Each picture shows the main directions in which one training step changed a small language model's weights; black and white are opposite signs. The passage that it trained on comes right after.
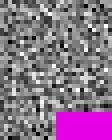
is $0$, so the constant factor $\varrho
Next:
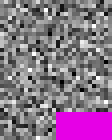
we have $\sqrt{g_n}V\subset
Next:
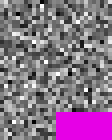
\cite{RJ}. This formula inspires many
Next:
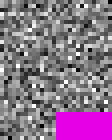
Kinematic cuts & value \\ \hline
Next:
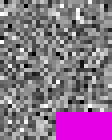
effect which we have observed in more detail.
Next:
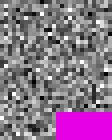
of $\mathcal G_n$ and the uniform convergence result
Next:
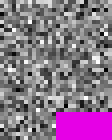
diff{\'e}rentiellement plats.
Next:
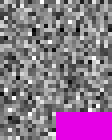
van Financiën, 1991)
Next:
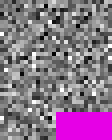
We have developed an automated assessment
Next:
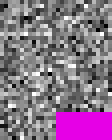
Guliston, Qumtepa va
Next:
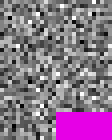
colouring is that $\chi(3) =
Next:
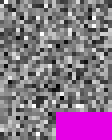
eri bilan birga dafn qilinishi,
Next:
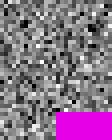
shaharlar hamda ularning
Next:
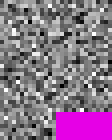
the mean-field period. Note, that the larger
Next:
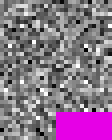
is suspended in vacuum, but can
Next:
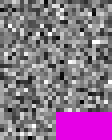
\end{equation} We allocate
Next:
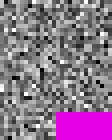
the case that the subsystem $A$ is given by
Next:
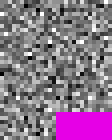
Federal) do povo na
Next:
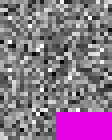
balki shu yoki boshqa
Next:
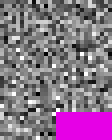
VSMI phase, where $S_{gs}$
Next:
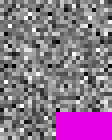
$\Delta_e$ is always positive. In
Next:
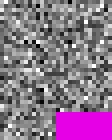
\item[(a)] The MiniMax
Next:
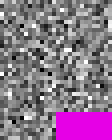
kinetic effects contained within the CGL and
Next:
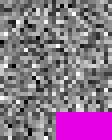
namely percentage, mean and standard
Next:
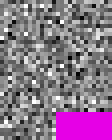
azimuth control loop. The
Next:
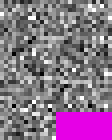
the function $\phi \in \Phiw(\Omega)$
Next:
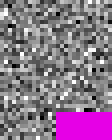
compromiso. - Liderazgo
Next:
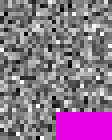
coloured noise is problematic since a
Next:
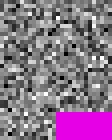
as the level of noise is reduced. We propose
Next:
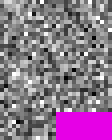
precise regularity properties can be deduced in
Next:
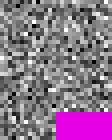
has a density $f$ with respect to the
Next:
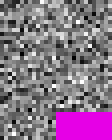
o‘lchamli chiziqli
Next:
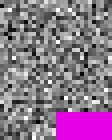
the variation of the volume in our trap.
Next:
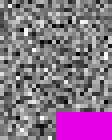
preceding paragraph yields that the sequence
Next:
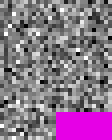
агрегата марки
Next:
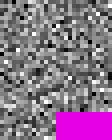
établissements de santé
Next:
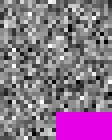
a periodic function, when $\Delta{\cal
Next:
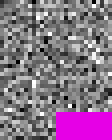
1971, Damadian publicó su
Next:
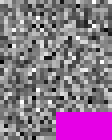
a feedback mechanism of both positive and negative
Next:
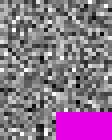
ALGILARI ÜZERİNE
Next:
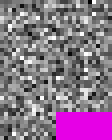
XALQARO ISLOM
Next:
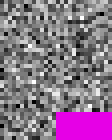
found in the book [3]. \vskip
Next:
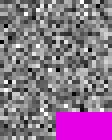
always exist. This can be remedied by
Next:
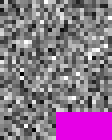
reduced word $(i_1,\dots
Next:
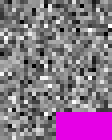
we tested (in the order of ...).
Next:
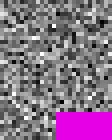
\cite{HL} showed the
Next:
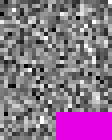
have that, for every $x\in
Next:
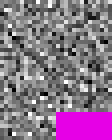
unique $c$ with $|c|<1$ such
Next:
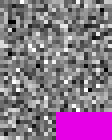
Sistem Informasi Desain sistem
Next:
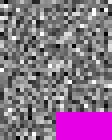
inequality. \par\bigskip\noindent {\bf
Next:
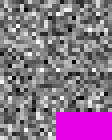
Europea. GRUPO
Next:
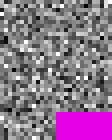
this contains isolated vertices w.h.p.
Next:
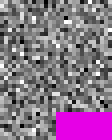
a shorthand for 'high
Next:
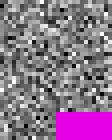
a tendency to saturate to a limit
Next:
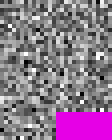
x = A(t)x \end{equation}
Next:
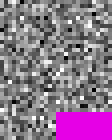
de *e-mail* ou exibindo o
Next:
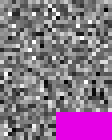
system in android is that of a
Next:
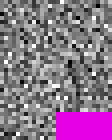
admitirse como ciertos
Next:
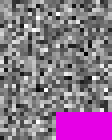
as quantum superposition and entanglement. In particular,
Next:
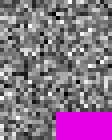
in Figures 1 and 2. Figures
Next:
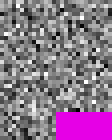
was low. The online takeover was
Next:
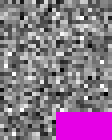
v) &=& g(\boldsymbol u) +(\nabla
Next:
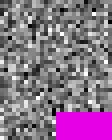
and Soo, Von-Wun}, title
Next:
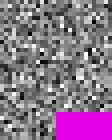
their bottom elements identified, for
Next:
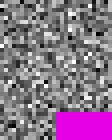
in the Republic of Uzbekistan in
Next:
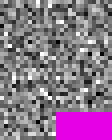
results for the $c\bar{c}$ and
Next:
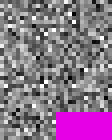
Imposing the critical condition $x\rightarrow
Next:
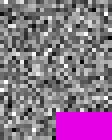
from the European Union’s
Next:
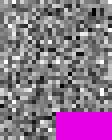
to search the 21cm line and test the
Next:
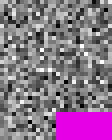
blocks) are performed independently in each
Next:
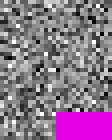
author = {Xhani, K. and
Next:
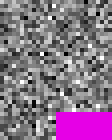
of \eqref{soler}. Then the following formula holds
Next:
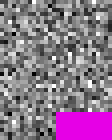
sog'lig'iga tahdidlar,
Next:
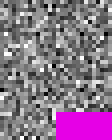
web de vTiger, los
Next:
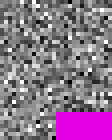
of the Higgs boson and the top
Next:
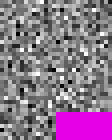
heat flux and temperature profile. The thermal
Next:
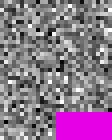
elements in the mesh. where $h$ is the
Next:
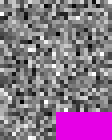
for different directions it appears only at some finite
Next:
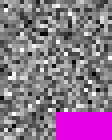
a motivation barometer are added
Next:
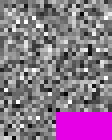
the set $\mathcal{I}$, while the remaining
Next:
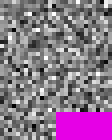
If $H$ is separable in $G$ and
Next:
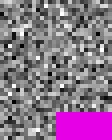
the Royal Astronomical Society.
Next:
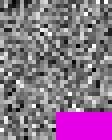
\frac{\text{Pendapatan Asli
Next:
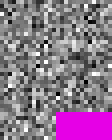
ataganlar. Xalq orasida
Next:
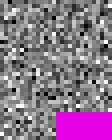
then the full Clifford algebra
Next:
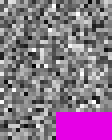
of enterprise development strategy in the
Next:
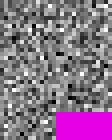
\nabla_x\beta)\rangle\, d\nu
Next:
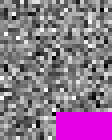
à l'opposé, elle est
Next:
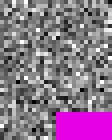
reduced resolution compared for example to
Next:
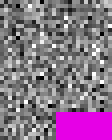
Spatial models stayed stable or improved
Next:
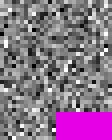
аспектом является метод
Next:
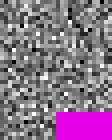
duals of the following $2$-forms:
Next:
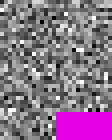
| c |} \hline Root $\alpha
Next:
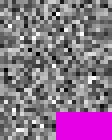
slightly larger than 0.34 in LS.
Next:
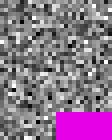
How do they approach it? Is that approach
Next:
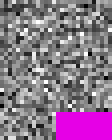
have to reintroduce the operator constraint for each
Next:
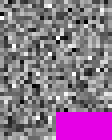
1.24$ in zero field and in a magnetic
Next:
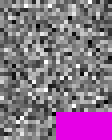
behave similarly if the sample resistance is
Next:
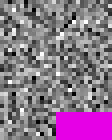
\infty$) is a collection of radius
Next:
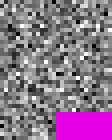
as possible to expert knowledge. It is also
